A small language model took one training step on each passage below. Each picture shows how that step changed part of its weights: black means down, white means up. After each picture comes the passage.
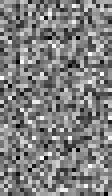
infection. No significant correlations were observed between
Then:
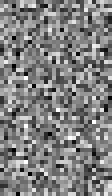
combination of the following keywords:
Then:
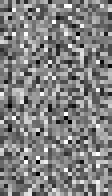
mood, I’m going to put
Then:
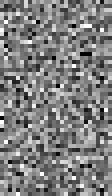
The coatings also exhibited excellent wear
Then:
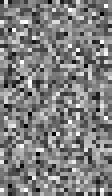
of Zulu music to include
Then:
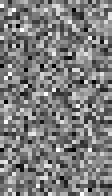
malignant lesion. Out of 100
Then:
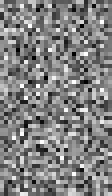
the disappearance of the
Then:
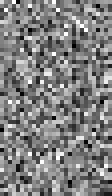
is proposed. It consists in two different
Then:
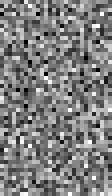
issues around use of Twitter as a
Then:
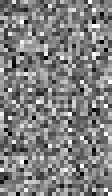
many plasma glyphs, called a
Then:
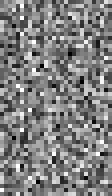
2017 in the department of pathology at
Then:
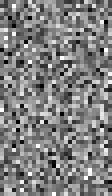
4mm away from the end of the substrate
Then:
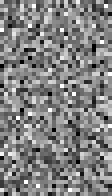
to the south area. Several species
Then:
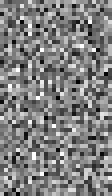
from a scientific perspective [5]. Previous
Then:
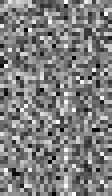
assuming the form of a large
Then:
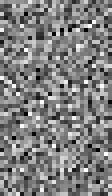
a lasting passion for coding among children
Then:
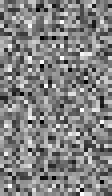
the typical paramagnetic characteristic of the
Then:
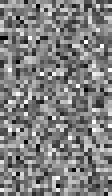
them in shifting their ranges and better
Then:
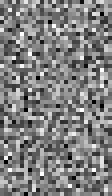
of widely disparate knowledge domains can be
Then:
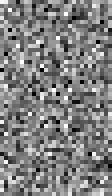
- One hospital 1,012
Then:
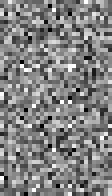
lower and upper approximation operators are based on
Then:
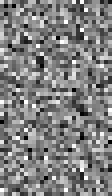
where $w_b(x,
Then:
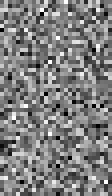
molars (first, second, and
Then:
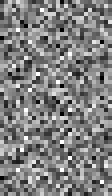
countries according to the stage of development of their
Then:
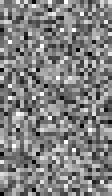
disseminated on a large scale through social
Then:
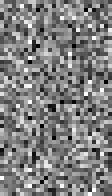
the variable and its values. - A
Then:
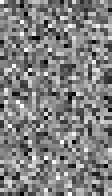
independent work in various geographical realities.
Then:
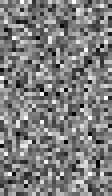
(CBT) Sampogna
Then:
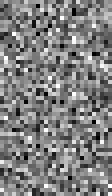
pulled the trailer,
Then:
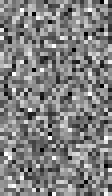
MIMO uses parallel channels. The parallel
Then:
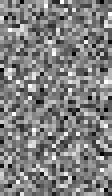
seems to reflect one or both of the
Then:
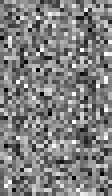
was observed at 90 °C. The relative
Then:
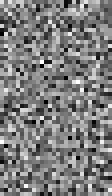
audience by calculation of row correlation of
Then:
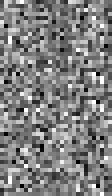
suture line. This subsequently leads to
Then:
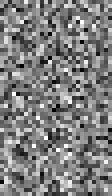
m Experimental group M ± m Compared
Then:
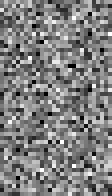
feats, through the deifying effect of
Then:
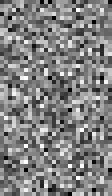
age, gender, social class, and
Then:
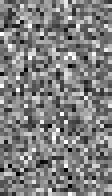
of the authors declare no competing
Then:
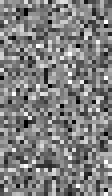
four different percentages of fiber content
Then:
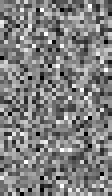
stations (GCS), the UAV survey
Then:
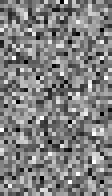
its movement and return underneath vehicle.
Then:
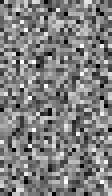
using keys or hidden
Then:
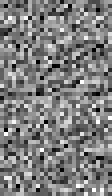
a rare and severe injury, typically resulting
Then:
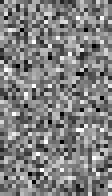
were lower when compared with the natural
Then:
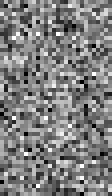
Not appropriate (splitting at
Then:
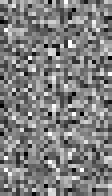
сорте и увек
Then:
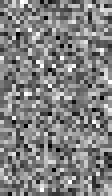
0.05 levels with other factors as shown
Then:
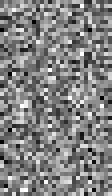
culture – science, religion, literature,
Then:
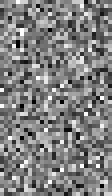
balance their work culture with the personnel life.
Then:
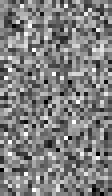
of its design, then we describe some results
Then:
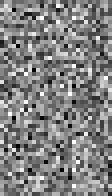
different climate simulations and observations (BEST
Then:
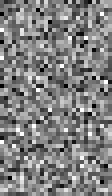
impact ram (h). A regression model
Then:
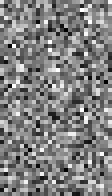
income through cosmetics, glass
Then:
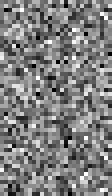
user-centric approach to data usage in
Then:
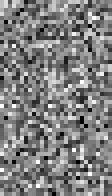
sport etc.). A classification of these various
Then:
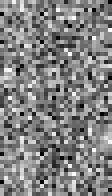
themselves : - comparison between various materials (or
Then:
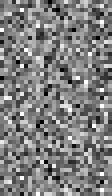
a specific performance level. In order to
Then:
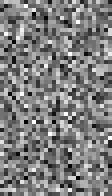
specifications Open Digital Rights Language
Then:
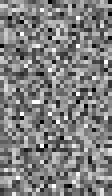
teachers' demeanor in order to
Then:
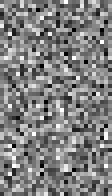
study used data from Rapid Gender
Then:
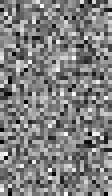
parameters were directly measured, in a tailor
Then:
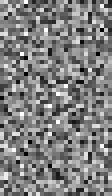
5% Lack of fund 09
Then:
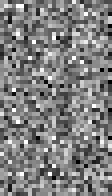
Hospitality and friendliness of
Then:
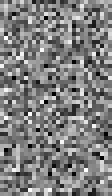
USA). He works with Design Workshop and other
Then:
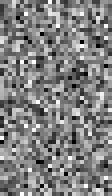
using mobile savings. 3 Poor internet
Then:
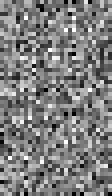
internally rotate ("thumbs
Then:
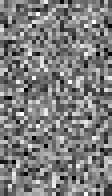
Material and Methods of the research Studies were
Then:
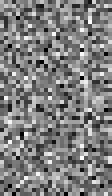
deliverable lays the groundwork for future
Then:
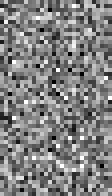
- (2) Hybrid
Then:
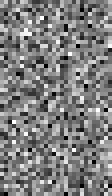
Systematic approach, abstract-logical
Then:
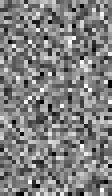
smaller and muscular arteries.
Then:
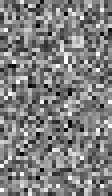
in water (1:8) heated
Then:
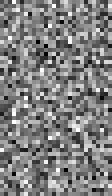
Ghersetti, UGOT
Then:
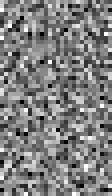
Copenhagen /
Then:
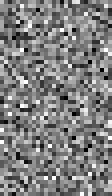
of various metabolic pathways in the body,
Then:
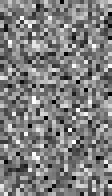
these simple methods suggested from the rational perspective.
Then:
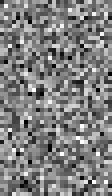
in triclinic P_1 space
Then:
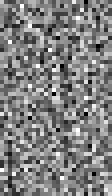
of exploitation until its own demographic winter
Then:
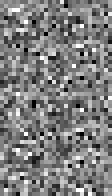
metabolism, or promoting health, it is
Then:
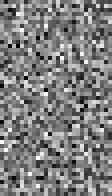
risks associated with smoking. Aim:
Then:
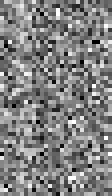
: F$ satisfies (i) -
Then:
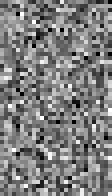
distinguishing between cases which developed PE and those
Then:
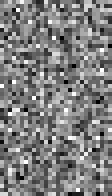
turbulence allows us to capture disruptions
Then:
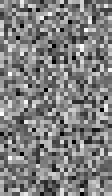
study showed the importance of improving the functionality of
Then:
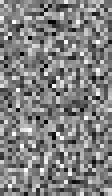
in S-DES algorithm may be a
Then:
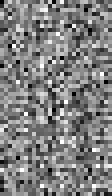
packaging is provided by the possibility of processing
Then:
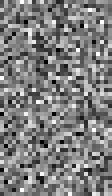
parts of Kogi State, accounting for
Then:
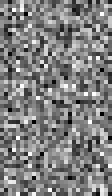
visitor and was locked in the
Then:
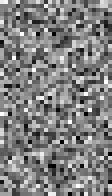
all six raters, indicating an
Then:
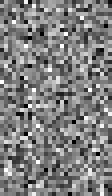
discussion Faced with the dilemmas
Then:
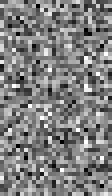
them. Although teachers are charged with the
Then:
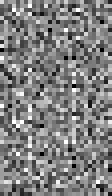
("malaise"). It would
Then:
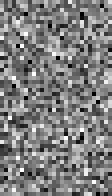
consider a real industrial use-case related
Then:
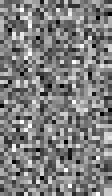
(SD) and range of movement duration.
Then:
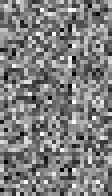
countries and indicators of governance. Given these components
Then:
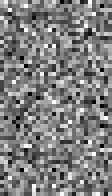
promptly to eradicate the
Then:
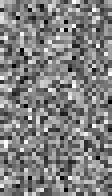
that work. From humanitarian point of
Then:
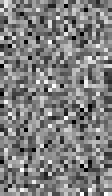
materials. These findings support biological plausibility
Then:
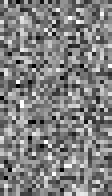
be computed in terms of copulas,
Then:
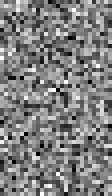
NGOs when a country is dealing with
